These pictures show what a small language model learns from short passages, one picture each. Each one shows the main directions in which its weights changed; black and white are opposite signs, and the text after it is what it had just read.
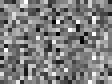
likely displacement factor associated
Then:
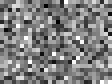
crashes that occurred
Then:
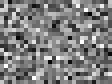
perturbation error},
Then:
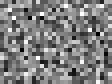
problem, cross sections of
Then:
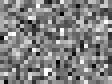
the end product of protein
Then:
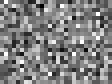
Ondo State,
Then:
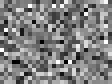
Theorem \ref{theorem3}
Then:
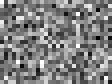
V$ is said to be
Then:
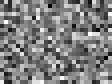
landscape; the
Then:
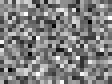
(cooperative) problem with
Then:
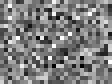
The positive answer to the
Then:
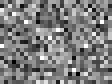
\le \ldots$ and a
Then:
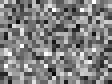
contribution to sustainable
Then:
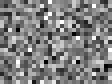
the paper, we are just
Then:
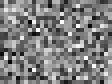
its effectiveness is
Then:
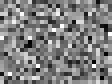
meaning \textit{braided
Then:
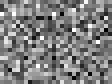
vertices and $k$ cut
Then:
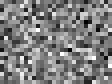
level of significance. This implies
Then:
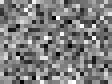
statistically significant. Above
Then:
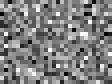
there exists a Schubert class
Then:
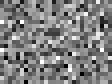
are four proton flares
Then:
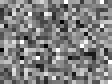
Using an in-house
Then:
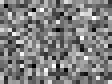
Hilbert space $\H$
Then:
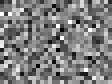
of the child's potential.
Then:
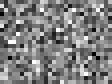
\partial D$ in a
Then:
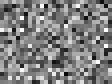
algorithm to compute such finite state models
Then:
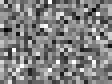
The function determined by the factor of
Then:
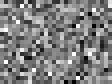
interacting individuals or
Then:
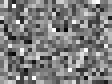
*thaat*. This
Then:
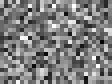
the map \begin{equation*}
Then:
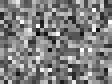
part, modified by the type
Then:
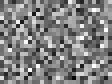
times, people used the human
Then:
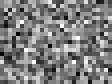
as exemplified by the
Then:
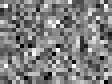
with Application to Time
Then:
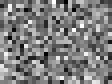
DD-ROMs can
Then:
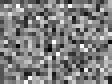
Hoyer, S.,
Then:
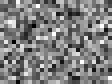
two over the two fixed points of
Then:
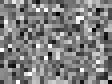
length i.e. area under
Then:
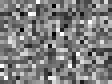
say that an arc is supported
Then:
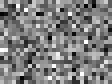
why this is so.
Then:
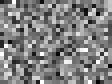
and 24 % of patient
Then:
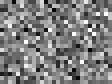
to rational components of reducible
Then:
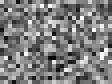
compressibility will be
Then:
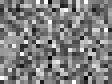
pathology. Summary of
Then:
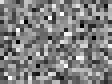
$C_2$ and an
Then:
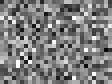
building are smaller than
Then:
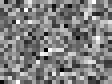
map should always exist. In
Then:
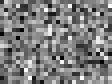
Teams. A quantitative
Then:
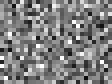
is flat away from the
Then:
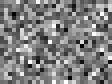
numbers. The other side of the
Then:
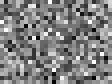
she was awarded
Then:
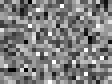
it is a~monad,
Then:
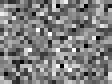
DR program as well. Note
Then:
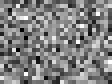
topological type case. On the other
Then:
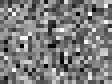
behind the practicality
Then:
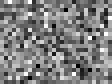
3. Kaczor,
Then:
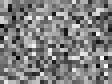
closed under direct summands.
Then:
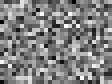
having eight moduli, we
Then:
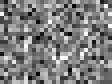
joke entitled
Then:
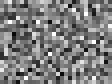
**Diksha G
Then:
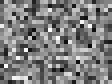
universities hard.
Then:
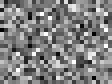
consequence of the intersection rule from
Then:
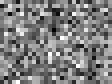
rating scheme prefers
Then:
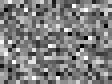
educational systems: (1)
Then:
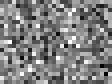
of North India
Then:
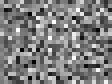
normal, healthy cells than
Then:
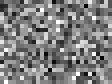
anti-diuretic and
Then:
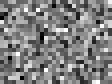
Chemistry, University of
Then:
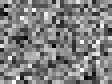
home, but how can I
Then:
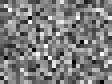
reactor with APC
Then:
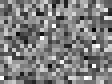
nonlinear PDEs. A
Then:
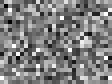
important characteristic of the material is
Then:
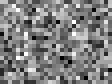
heat treated E'_1
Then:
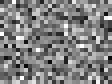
of the output line voltage
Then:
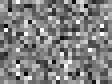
pilgrims and
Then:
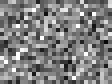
prosecution service and
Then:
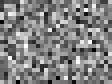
Theorem 1.1, the
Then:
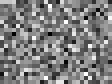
with $a_i$ and
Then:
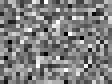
on $\Sigma$, we simply
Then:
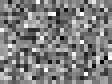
usage. The crux
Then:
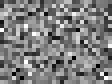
Q}$ consists of elements of form
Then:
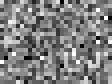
from $V(G)$. This
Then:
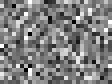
The proximal factors pertain
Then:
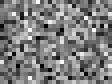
tamed by some form in
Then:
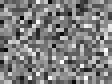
arbitrary, this implies the required
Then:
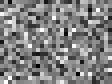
any $s_i\in
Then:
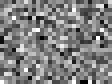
problem offline. In explicit
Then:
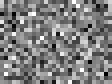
where $G' = \nu
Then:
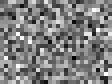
test (Figure 6d). The
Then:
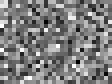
include: Worsening
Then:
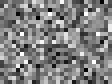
long experience of microdata
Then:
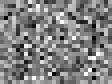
the link between the algebraic theory and
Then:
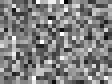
he becomes more involved with
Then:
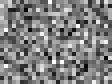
documented in a public
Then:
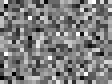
between the time-scale of the
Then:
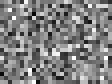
flow for power distribution systems,
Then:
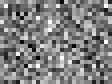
their siblings received
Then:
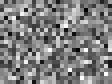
applied in the technology of
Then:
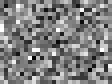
49.68%, respectively
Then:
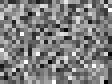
optimistic about the future of
